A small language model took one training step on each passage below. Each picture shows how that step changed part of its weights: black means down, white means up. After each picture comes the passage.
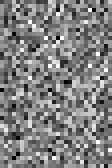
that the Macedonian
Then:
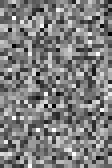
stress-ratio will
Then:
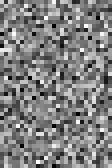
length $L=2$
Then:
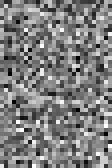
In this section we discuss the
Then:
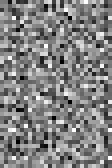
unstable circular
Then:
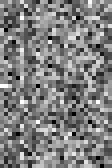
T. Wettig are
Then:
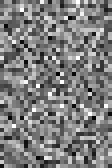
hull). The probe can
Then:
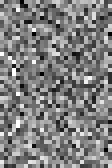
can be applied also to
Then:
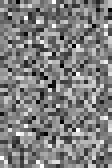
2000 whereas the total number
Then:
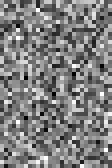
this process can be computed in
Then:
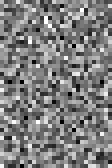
to 20 *s* using a
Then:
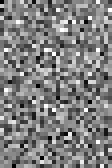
the submission and review
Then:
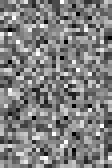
resources received from
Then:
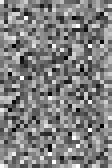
to an Interpol
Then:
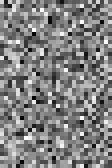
becomes positive again
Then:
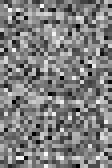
In the field, the technical
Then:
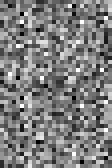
decreases the number of
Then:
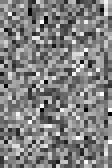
are opaque regions in
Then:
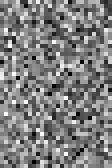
estimation framework,"
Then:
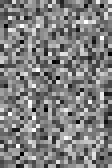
prediction Data analytics
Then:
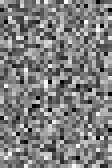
in the other fields, such
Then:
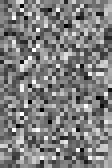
Migration webpage
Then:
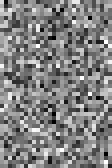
NBA games are
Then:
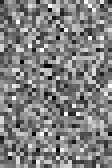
spheroidal galaxies
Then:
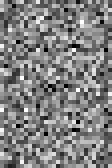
of the acceleration
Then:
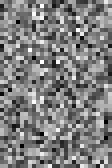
In fact the propagator of
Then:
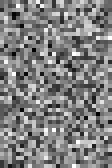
applications, the WG
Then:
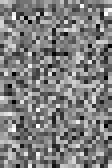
was limited causing a
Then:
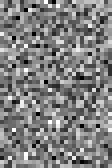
6.89% and other
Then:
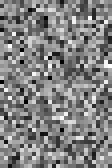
Distribution (SED)
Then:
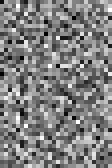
generation, a pilot
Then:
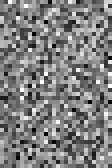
and more itinerant,
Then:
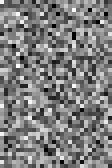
can be contacted at
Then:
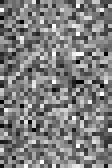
could originate from the
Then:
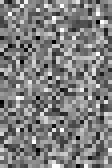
measured moments due to
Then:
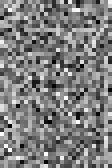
also estimate the error
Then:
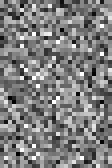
cranking LN equation
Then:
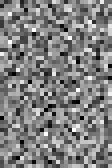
used in simulations to provide an
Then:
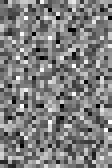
quantity of the
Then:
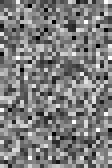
to severe food
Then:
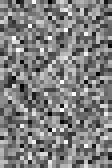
reactor pool. A
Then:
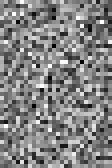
slopes of 59,
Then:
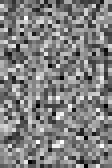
air environment. There
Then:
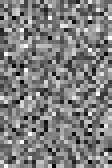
for photometric bands
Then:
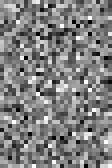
this paper prefers using
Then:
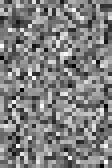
camera attribution.
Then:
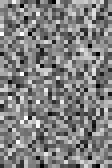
the students in Gulf
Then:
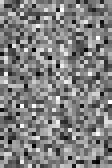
of guanidinium
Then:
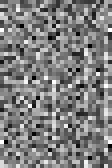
particular, we are interested in
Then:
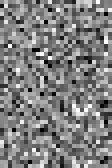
Thus, our model includes
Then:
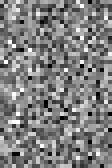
*Computers in
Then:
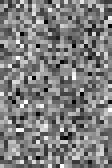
green lines signify the
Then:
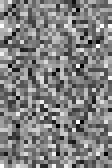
Faisal University
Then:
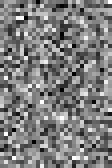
These dualities map the
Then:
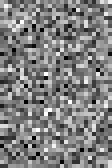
[right panel], where
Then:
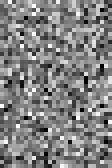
model to extract visual
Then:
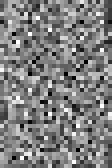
Access consciousness
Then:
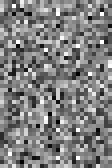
epidemics in the
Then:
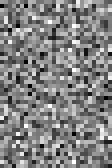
However, we stress that
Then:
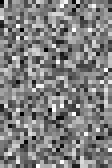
aerial surveys is
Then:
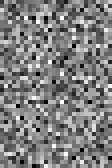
curve (Figure 3a)
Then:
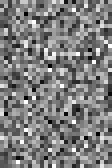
other. Institutions are
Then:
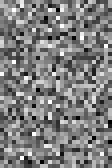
example when one considers how
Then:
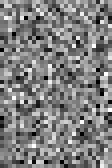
Upon detailed examination
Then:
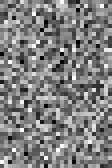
the internal manifold or
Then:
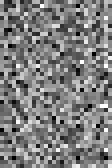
described as follows: we
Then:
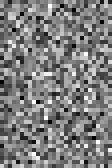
particles from the `thick
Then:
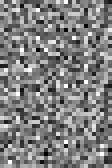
had a mean follow up of four
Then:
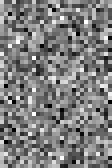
are going to calculate the
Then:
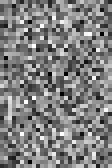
Reports {\bf
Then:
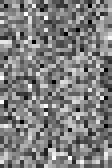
rates into negative
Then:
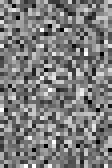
interaction with itself and with
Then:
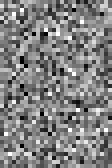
leave and no radiation can
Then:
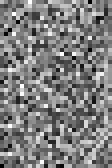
frequency in Loop was more
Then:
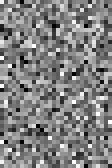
results show that the compared methods are
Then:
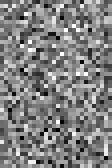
kids I do mix
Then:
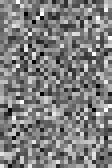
to the region whereby
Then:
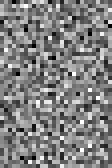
2x2 pattern and
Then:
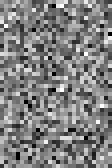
and let us denote the
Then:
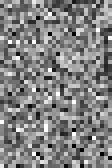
exponentially as the
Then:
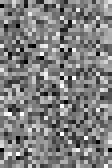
read that post:
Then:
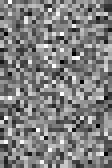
bimodal regions.
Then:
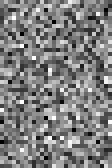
compare the method to its
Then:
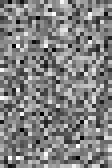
significant voices in the
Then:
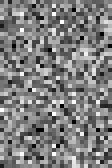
the already implemented
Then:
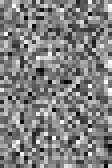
UTC time, no
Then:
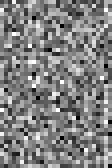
assumed to be independent of
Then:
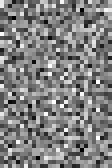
students in Japan and
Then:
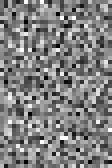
full-year course
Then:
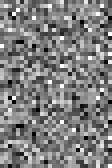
Under SMOTE
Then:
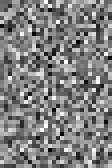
parameters). The output is a
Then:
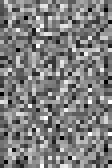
energy flexibility in
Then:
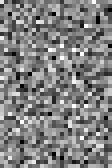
= G_1$ such that
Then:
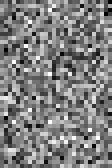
carried out. In
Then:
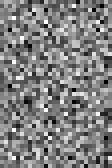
report here observations of
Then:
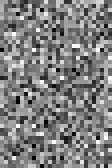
and the society at
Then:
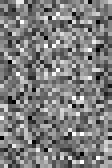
dwarf LSB
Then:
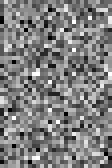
Space Science
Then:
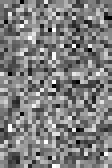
Patients, Invest
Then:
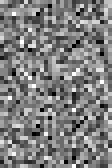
influenced, among
